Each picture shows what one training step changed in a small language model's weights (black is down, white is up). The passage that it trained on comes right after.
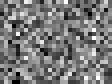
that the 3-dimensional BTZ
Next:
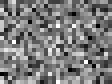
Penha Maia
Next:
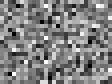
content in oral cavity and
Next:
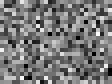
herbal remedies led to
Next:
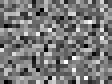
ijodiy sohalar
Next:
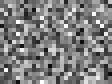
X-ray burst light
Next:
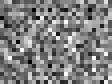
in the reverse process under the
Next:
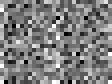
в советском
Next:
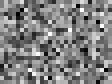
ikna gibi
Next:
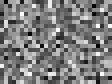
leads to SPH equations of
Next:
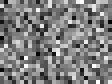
publication's ICLR points
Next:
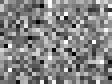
oshirish orqali
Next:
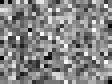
recolectaron datos
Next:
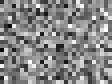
estava chegando ao
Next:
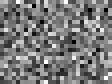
the single-pixel,
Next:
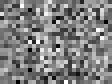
Sha’niga yomon
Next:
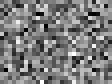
environmental account's posts and express
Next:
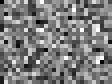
polarization anisotropy of
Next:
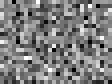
blockade. This article
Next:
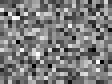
rank in the DIO
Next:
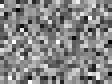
form of formal education. Consistent
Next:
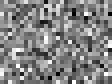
Analiza mediilor
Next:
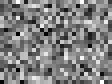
in such a scheme was very
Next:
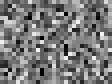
shown in the legend. 85
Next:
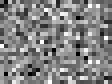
ele cobrira de
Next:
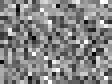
the elements of checklist were
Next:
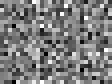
\bar{X} be two
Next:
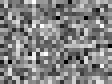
на физиологическом
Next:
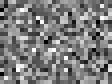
these findings back to our
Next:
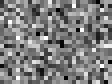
of UHF radiation and in
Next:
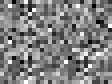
lighting, radial lighting
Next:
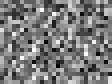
them henceforth.
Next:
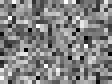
crystal with 25.4
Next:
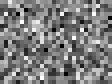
a simple 2-axis
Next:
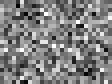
5 © Materiallar
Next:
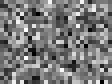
efficiency (IWUE) of
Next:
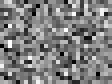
present that extracts angular
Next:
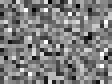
inverter using a) PD
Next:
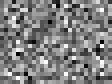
issues rather than trying to
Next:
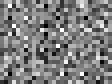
і вдягнена
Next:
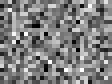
on GraphSAGE.
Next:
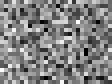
Tashkiliy qism
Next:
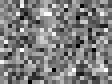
banklar faoliyatiga
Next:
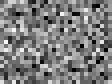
sayısı ve tane
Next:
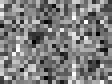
within the same table structure.
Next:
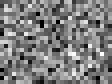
is simply unreachable
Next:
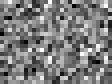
many-body interactions that might be
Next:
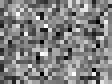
contains templates of comparable
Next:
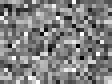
smart university features and
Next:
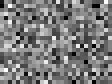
is higher with positive history in the
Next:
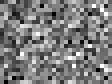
“As you sow, so
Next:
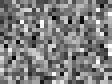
in Figure 17. From Figure
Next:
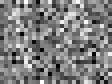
suitable networks under
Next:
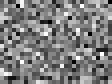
Paralelamente, foi
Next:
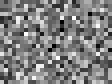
The approach must differ from these cases
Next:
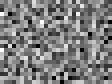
Ife, Nigeria”
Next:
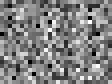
were obtained from the trees in
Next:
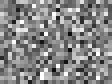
yourself [2].
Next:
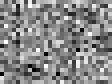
yo'l. rol
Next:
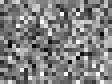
from $A(T)$, the
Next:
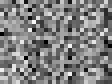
vis-à-vis crossflow
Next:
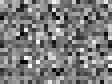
вопросов о
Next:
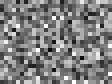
[7] Y. Corre
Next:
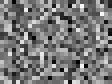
the problem-oriented learning and
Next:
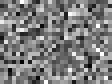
language’s variants in
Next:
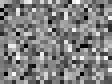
are more informative than
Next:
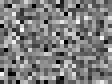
Part 1: The summary
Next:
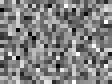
the following adaptation laws
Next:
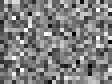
in North-West
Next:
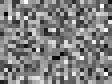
a central store of colloid
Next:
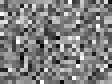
55 hours and costs
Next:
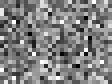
modulus of the empirical
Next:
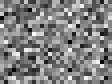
fundamenta en una serie de
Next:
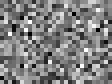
ranging from particle
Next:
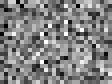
an ongoing project. We
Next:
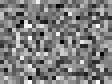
excitation. The same model is
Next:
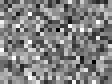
estudos selecionados, sendo
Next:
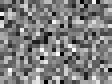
могут быть
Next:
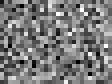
worked in the field of
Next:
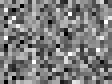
Pradesh, India,
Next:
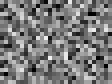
future. So all the further results below
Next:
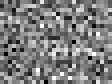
cartography does not intend,
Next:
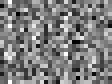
the respondent primary. This
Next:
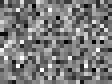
Transgenic Wheat
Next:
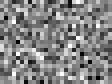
cubano*. [Tesis
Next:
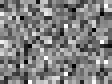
countries experienced
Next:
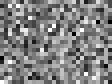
other spins is too weak with
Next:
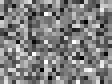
of performance indicators //
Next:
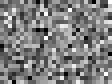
excluded patients with
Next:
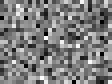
particle mass (Fig.
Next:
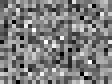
Osnes, H., and
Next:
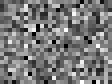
shows the number of posts that
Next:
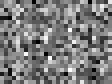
angle $\varphi$. This component is expected
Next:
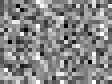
soddaligi va
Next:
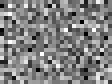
stays is correlated in the
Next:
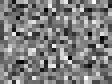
for the three-legged
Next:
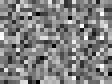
moment obtained at the theoretical lattice
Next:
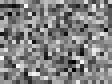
Public Health* 2020;
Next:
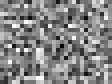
de analisar como a
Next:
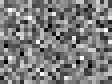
or insufficiently active
